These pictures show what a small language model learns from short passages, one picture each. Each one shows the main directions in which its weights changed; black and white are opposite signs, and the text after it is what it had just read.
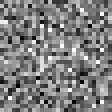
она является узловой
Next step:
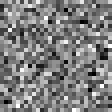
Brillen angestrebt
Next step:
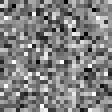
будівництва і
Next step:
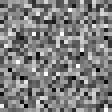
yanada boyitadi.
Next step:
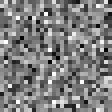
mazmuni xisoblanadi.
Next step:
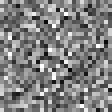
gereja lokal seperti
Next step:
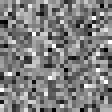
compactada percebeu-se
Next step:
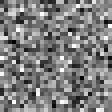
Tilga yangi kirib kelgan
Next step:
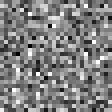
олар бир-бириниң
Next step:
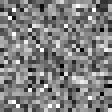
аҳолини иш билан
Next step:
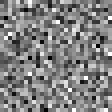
اجمالاً مورد
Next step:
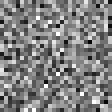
проблему особливо актуальною.
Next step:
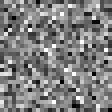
others to share the work with
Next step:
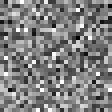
Olingan natijalar bo‘yicha
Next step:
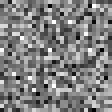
Землі. Зокрема,
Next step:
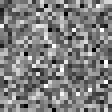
salários-mínimos 1
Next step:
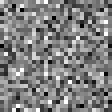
d'intérêt personnel
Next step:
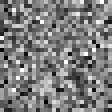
passenger transport services, the
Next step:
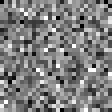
sauvages* L'un des
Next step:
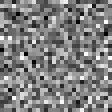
jaholat, insoniyat
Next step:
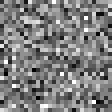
como definitivo o perfecto.
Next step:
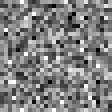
the image of a woman with a
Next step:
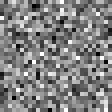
kita pun selalu berubah
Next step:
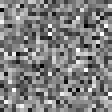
contexto de discussão das mudanças
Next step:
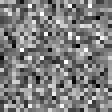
oddiy so‘zlashuvga
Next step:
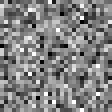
*Tamus communis*,
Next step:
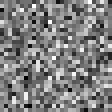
проблеми розвитку інформаційного
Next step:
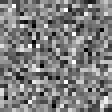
ҳамкорликда ишлашга
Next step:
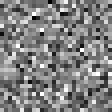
demokrasi seharusnya
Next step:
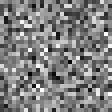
bo'lish xususiyatlari..... 42
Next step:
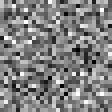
I, HERRERA F,
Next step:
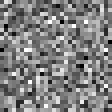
halol kishilar bolib kamol
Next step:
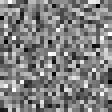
(12%), la bicicleta
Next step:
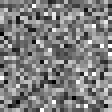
design imersivo, como
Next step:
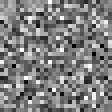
de saúde pública de importância internacional de
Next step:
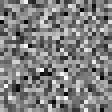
по Луне». Как только
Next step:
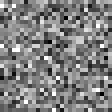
corporal para execução de técnicas
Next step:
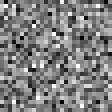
mediante un lector, y para
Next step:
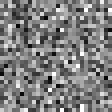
aniqlik bilan amalga oshirilishi uchun,
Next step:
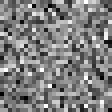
REVISIÓN DE
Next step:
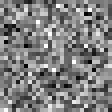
الإشاري في بعض
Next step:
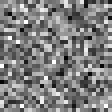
harakat qilib, zafar
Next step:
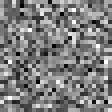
kızardığı ifade
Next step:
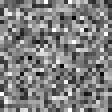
Yangi asr arafasida
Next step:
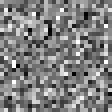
ob-havo ma'lumotlari
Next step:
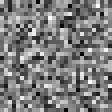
shakllanishi va poetik ifoda
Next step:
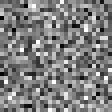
entre iguales Fuente:
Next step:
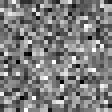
наук, доцент кафедры
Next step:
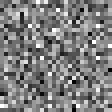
Bu esa sog'liqni saqlash
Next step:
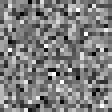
qilish uchun qanday imkoniyatlar
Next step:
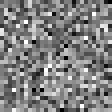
pesquisa quantitativa ressaltou
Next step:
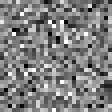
накоплении жидкости
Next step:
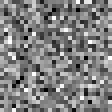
haqiqatni, tushunchani
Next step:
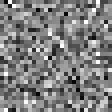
RESEARCH VOLUME
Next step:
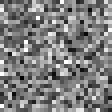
journal of Namangan institute of
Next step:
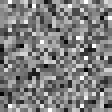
kerakki, amerikalik
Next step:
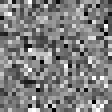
عنهم باستفاضة،
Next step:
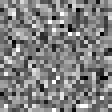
se projetava com o conceito do
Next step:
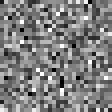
information systems based on natural
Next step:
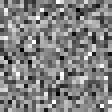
pedagogical approaches in
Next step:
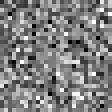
a projeção para o ano de
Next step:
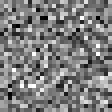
Editor : Achmad Edi
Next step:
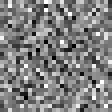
resulted in fewer resources
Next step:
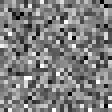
temático: Saúde Mental da
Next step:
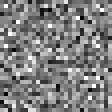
de los años diversas estrategias
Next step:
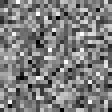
thinking" — mantiqiy
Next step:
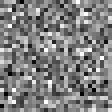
ошириш; маблағ
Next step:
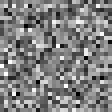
de exploradores y científicos
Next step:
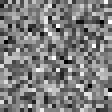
o espaço consagrado dos
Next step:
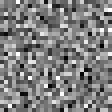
містичні) аспекти,
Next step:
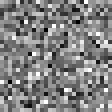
– алмашлаб экиш
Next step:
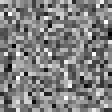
biržos akcijas,
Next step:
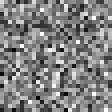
Comité Nacional de Señoras
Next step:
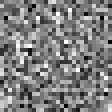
objetivos do estudo, metodologia aplicada,
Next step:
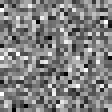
konfliktga Ilyos va
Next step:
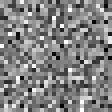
и K - учитывающая
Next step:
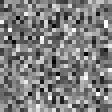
property. The author declares
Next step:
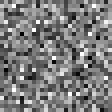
between Telestroke
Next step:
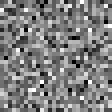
: «Til – odam ongining
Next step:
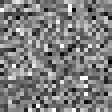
atingiu seu objetivo principal:
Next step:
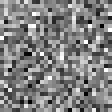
proletariado y estar formado
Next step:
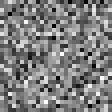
Komiljonova The role of Uzbek
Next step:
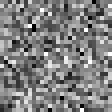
guerra las casas del pueblo
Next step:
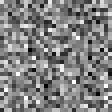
незадовільними житловими
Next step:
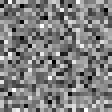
oldida turgan dolzarb
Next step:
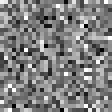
формування нових моделей управління
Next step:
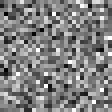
mahsulotni ishlab
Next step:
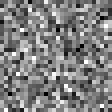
El diagnóstico diferencial del
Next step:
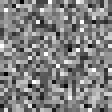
se incorporan las uniones
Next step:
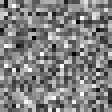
THE IMPORTANCE
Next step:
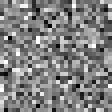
OS JOGOS Luta entre
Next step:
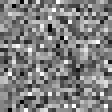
- a. Prof. Toha
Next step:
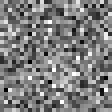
Fayzulloh Abullays
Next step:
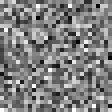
сақлаш хизматлари
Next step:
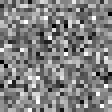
axborotning o'rni va
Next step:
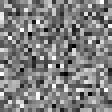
NXB Văn Hóa
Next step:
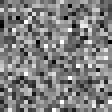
discentes reconocieron cuáles
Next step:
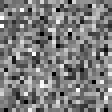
passivo circulante. Para
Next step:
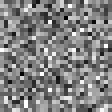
трудность исследования состоит в
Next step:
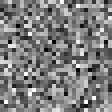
haqida yuksak fikrda
